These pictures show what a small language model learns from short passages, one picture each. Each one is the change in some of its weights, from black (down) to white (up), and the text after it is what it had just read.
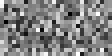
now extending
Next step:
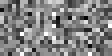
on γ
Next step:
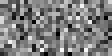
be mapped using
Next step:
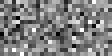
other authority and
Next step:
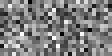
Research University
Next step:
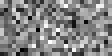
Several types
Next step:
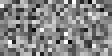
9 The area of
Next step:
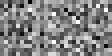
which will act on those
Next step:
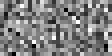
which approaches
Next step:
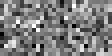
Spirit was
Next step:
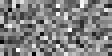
therefore expected to
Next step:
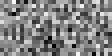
diagrammatic and
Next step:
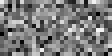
of the spin's
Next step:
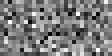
provide adequate
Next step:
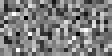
several strategies
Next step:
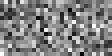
were captured
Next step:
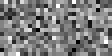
were taken from
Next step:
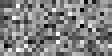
propagator as
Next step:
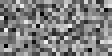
As a result, the
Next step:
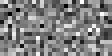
atom with states
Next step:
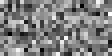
of mass of the
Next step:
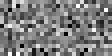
the large absorption
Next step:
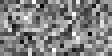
panels, the
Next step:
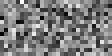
Therefore, the present
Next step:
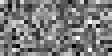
of the author.
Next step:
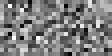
25 days respectively
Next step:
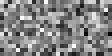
\and J.
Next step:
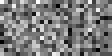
it as a way to
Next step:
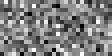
consists of the
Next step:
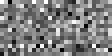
significant linguistic
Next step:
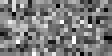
is a major
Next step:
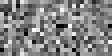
in an image:
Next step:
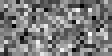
\bm Z$ are
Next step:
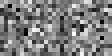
Results: This was
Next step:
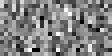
and interblock
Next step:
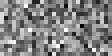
file paths:
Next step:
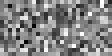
activation of
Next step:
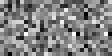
of BCE
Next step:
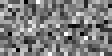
equation,} J.
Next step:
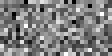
analyst, the
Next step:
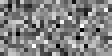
of SBRS
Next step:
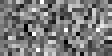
RHIC beam
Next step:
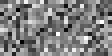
tenant feed
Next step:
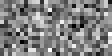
\pi x)
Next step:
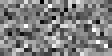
the gate of the
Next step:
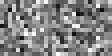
$\Gamma$ point in
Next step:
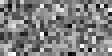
of phosphates
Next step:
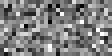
make sure that
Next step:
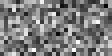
direction for the
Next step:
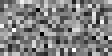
transforms to
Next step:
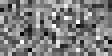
on a water ice
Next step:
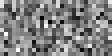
and Filling are
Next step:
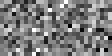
- Directive
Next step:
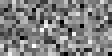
DOS in the
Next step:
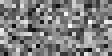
social intent in the
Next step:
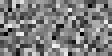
the S-matrix
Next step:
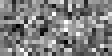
is presented. The
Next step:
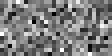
Majumder and
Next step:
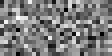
the traversing
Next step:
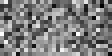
than 97% is
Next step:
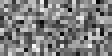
forth as projects
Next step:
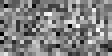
clear as we
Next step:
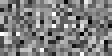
on a single processor
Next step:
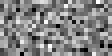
symmetry breaking
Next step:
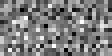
Fu, Lu
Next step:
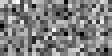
instead of
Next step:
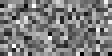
thickness t,
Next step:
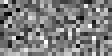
atom array,
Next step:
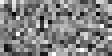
and is identified as
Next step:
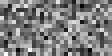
Profile of
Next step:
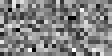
the long-term
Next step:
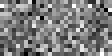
B= \left[
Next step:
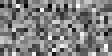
challenges to
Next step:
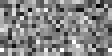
hopping parameters
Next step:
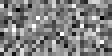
spoken word
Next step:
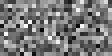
large, there is more
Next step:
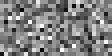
a boundary condition at
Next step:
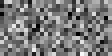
be positive integers
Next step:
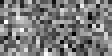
Mabaning are
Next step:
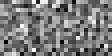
for the wide range
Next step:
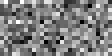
because of this, the
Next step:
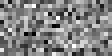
we need additional
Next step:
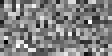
quarter and
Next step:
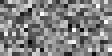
valleys with
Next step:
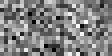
suggesting that some
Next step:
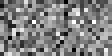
the necessity
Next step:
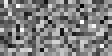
no closer than
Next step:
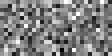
compared to patients
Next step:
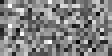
systems in different parts
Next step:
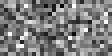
In what ways
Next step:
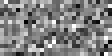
sources. This
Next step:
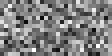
like the developments
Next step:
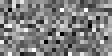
the real part of the
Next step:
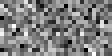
Dynamic behavior
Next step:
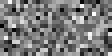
SNe Ia
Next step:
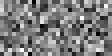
presentation format
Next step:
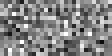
loss, often associated
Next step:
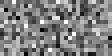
approach suffices in
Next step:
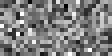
p}$ is the
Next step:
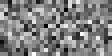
the WZ Sge
